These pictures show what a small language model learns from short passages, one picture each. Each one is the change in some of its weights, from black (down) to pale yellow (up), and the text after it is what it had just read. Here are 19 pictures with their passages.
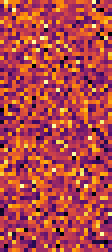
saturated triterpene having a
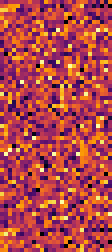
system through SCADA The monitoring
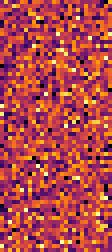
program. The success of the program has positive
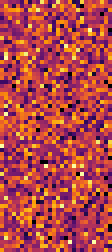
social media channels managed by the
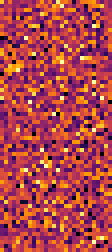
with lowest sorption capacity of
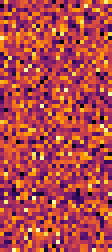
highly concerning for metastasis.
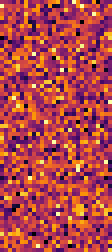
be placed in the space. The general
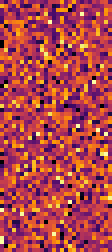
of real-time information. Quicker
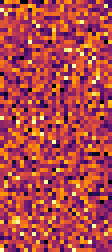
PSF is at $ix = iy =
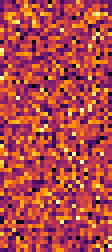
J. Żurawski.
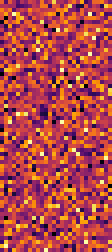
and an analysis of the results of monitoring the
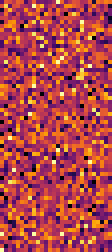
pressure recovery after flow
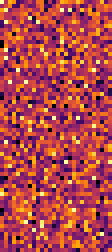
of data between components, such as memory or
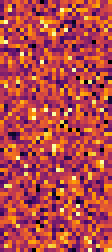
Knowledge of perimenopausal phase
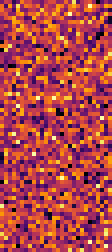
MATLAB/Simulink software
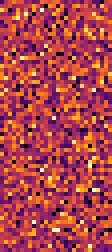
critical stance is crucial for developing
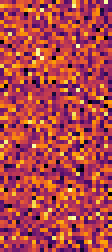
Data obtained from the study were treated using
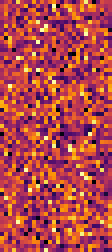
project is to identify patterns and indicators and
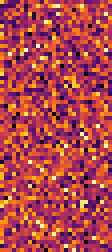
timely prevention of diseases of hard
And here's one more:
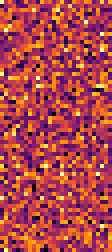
Schaff, ed., *A
